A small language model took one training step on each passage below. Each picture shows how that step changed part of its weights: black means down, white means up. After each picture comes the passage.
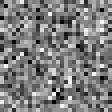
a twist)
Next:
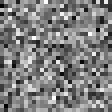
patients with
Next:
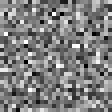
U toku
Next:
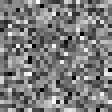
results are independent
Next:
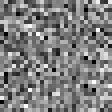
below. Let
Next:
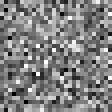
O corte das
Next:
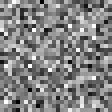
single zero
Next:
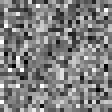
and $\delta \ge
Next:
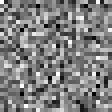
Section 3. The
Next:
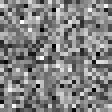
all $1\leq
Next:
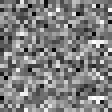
financial and
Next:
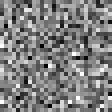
II, dengan
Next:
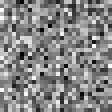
than the bound of
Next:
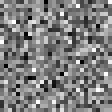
and secondary
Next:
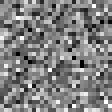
второй от
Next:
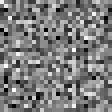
não deve ser
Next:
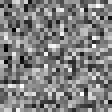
by the definition
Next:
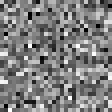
Both cases
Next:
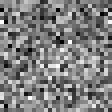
a matrix.
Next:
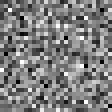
dapat di
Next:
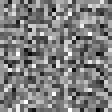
to extension from
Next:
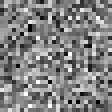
state that the
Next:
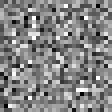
importante de las
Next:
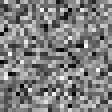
its applications.
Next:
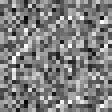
in IEEE
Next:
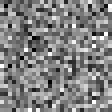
of the monomial
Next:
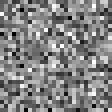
het meest
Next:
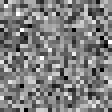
order. Let the
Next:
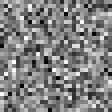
of Bats in
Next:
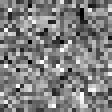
a Schauder
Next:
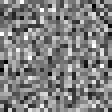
particular, the new
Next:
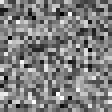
a avea
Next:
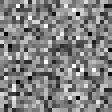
in contrast with
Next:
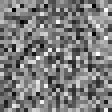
number of partitions
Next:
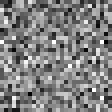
admits the
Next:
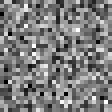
variable and using the
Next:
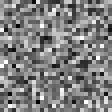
мати в
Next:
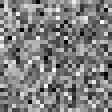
loss of generality
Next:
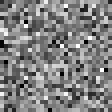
of transmission
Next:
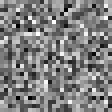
more significance
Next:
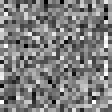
the concept of
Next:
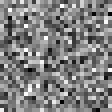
which is not a
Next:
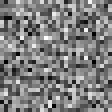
mitad o
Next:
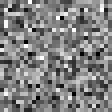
$u \in
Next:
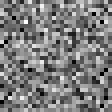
we need a
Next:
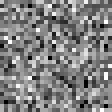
dit beperkt
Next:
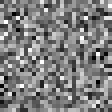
fast decay of
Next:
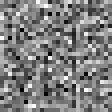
of hyperbolic
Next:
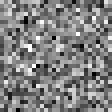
Zagier's work
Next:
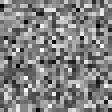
differences to the
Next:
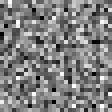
generated totally
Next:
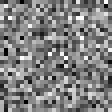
Lee JG,
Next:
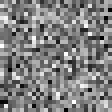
been used
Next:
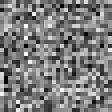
2n}$ with
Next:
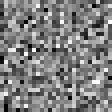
necessary for
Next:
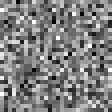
with the standard
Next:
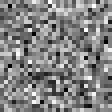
cada um/a
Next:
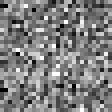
operator $R$
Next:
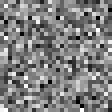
other special cases
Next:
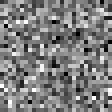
flujo para la
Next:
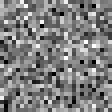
bemor bilan
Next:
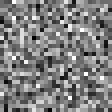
involvement of
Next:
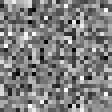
$\ell$. The
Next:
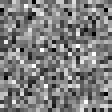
is equal to
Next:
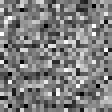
de belirli bir
